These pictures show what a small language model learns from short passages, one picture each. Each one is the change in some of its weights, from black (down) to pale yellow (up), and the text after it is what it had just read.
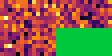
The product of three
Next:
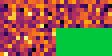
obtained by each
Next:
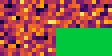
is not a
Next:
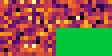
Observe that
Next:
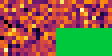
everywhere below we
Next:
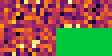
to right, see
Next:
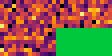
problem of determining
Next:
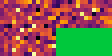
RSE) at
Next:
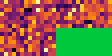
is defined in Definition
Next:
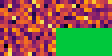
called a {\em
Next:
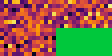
on a linear
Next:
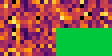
.$ It results
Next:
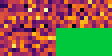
characteristic turbulent
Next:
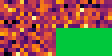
families of
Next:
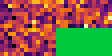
discussion, for a
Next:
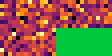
also mutually
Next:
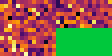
0 & \forall
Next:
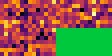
D$ is a
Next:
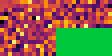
determine the
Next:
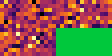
j \leq
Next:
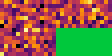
2 corresponds to
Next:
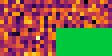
the convergence problem of
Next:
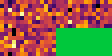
blows up
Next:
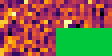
isomorphism class of
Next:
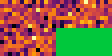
derivatives of
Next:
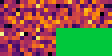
space can be simply
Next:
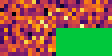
of symmetric polynomials
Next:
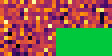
or even if it
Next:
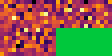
tools and
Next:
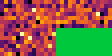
functions of the second
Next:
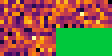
the case of
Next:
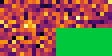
A - b
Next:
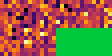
then $C$
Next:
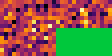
any other periodic
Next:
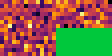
consider the case
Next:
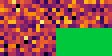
a point at a
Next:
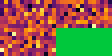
of this finite
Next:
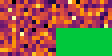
vector bundles
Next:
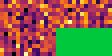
$P$ and
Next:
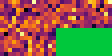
most prominent
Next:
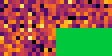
mean that \[
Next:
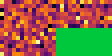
situation was
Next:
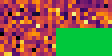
In this section,
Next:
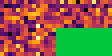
in terms of structure
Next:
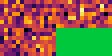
the matrix of the
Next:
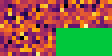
goal of this
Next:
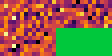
understanding the
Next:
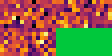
clauses into
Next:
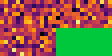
the bracket
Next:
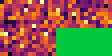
Instead, we
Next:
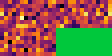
by NSF
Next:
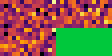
of length less than
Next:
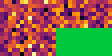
An oriented
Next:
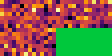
{\mathcal U}$,
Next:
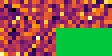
are compiled
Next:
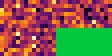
\downarrow &
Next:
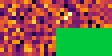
the {\it lower
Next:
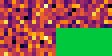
can be made
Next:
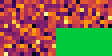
projective presentation
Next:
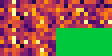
This set is
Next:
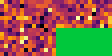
conjecture. This conjecture
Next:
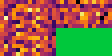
homogeneous scalar field
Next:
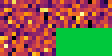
or whether any type
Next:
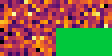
extension class of
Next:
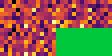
\noindent %
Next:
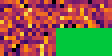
fact that the operators
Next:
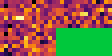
has solutions not only
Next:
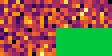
the fact that
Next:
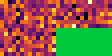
be the de
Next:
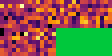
the normal can be
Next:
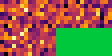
boundary triplet
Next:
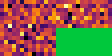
natural growth would
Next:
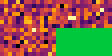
the number of even
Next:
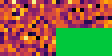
zero (within
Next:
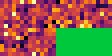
A (ii)
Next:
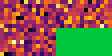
to have been of
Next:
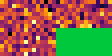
Among the
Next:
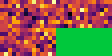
U$ for some
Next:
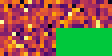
changing curves
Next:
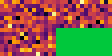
choose this quantity
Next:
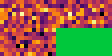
happens on
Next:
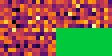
plus this maximum
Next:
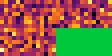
the finite volume
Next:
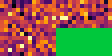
latter two isomorphisms
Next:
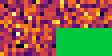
possible to conduct
